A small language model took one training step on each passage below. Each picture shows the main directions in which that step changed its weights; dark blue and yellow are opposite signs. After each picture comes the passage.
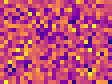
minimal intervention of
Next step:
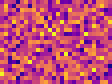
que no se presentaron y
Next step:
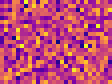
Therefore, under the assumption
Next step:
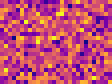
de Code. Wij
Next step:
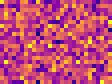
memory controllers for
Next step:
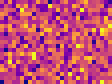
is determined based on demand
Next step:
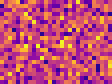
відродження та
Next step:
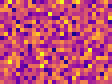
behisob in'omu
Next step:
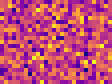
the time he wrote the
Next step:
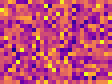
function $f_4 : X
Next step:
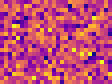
for the supernova and
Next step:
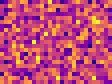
all three configurations of
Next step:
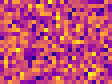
of Trieste,
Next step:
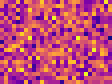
respectively, with the corresponding
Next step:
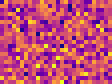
and health**.
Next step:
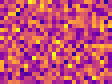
in business education
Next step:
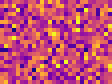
for the study with a sample
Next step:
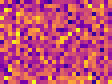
$\bar{\theta}$, and
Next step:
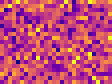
$\phi(\alpha f+\beta
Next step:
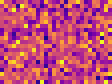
задач. Для
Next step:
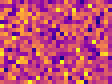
numerical computation the time
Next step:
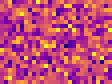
resolves the issue
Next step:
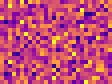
It should also be noted that
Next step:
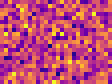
is clearly visible.
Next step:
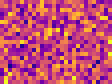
critical perspective in
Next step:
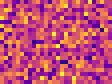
the case of a stable
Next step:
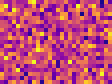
been actively gated by an
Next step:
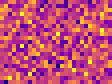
Q}$ related to the
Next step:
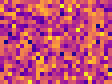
of BLG. }}
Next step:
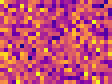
ЛК, були
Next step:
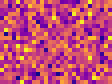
that will help them
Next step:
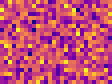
do not depend on $G$,
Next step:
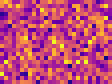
sido a motivação
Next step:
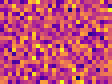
estar abaixo do
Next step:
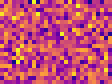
currently caught
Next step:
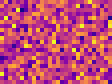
may be used as resistance
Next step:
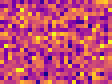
larger body
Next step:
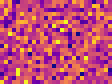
this design goal.
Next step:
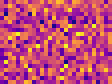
maximal average
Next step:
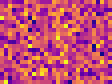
upper limits on the
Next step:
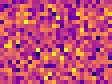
\end{equation} where
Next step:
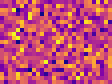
for the dwellings
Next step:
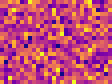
После же
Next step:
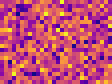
field. The total mass of the
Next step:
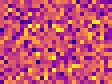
legal framework
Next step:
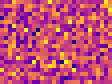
the older order to
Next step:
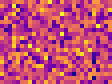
in the main text.
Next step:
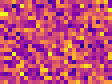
event, the maximum of
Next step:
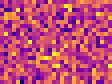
an equal chance in
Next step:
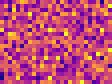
butyl oleate using
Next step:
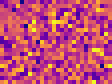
reduce its computational
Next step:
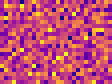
encaminarse a
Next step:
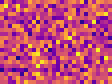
Introduction Drastic
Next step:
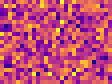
third equivalent
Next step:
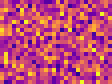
de desarrollo en
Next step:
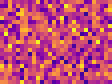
and then replace it with
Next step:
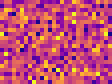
1 only when both project i
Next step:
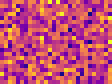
in the process of rescaling
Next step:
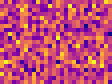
is executed on the
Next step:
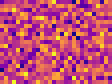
ve göç gibi
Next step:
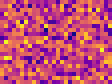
que tienen como
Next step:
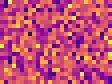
relatively sparse
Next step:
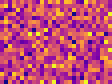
to students with special
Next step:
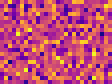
значений от
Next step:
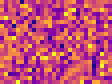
environment. **Table
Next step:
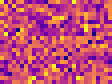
por los rápidos
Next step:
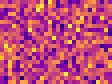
1$ for space dimensions
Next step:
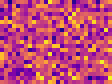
when an electron is created
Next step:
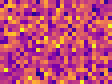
image). Image
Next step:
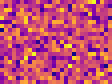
the connection of quantum
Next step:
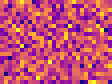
centers: A strong
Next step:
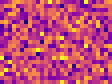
a theoretical basis for
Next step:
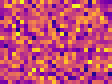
be further metabolized
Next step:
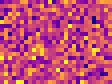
all models are trained for
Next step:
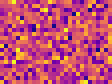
beim Abschluss
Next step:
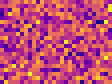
CENTRE FOR
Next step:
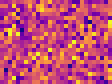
in high efficiency
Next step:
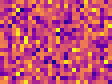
as defined in this work,
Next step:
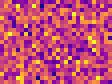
$pp$ collider,
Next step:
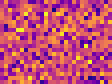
f-square -
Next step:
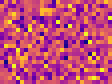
reporting or obtaining
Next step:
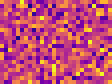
haya sido
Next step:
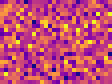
energy production added to a
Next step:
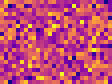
e Preservação,
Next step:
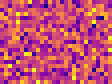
Arborização da
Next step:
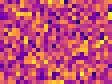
then apply integration by
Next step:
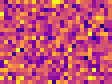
instituição total como
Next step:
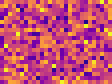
date, despite the
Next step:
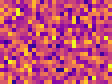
doutrinas visando
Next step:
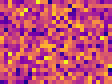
involves the design and
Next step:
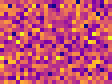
look into when preparing
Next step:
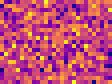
everyone who
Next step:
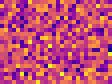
markets can start
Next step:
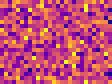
with observations, it is
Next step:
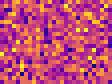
the results demonstrated that the
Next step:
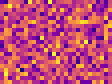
vitiligo as
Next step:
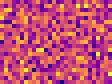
the exact populations
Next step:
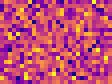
stellar orbital
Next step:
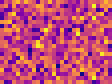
the UV radiation on
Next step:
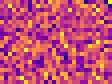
nichos, como a
